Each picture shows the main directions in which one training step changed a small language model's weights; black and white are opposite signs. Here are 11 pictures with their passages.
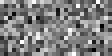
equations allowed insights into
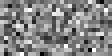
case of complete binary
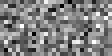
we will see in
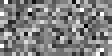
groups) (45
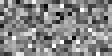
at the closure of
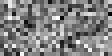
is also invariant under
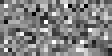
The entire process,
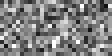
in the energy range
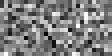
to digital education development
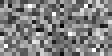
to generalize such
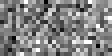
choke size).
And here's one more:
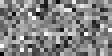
Centre for the
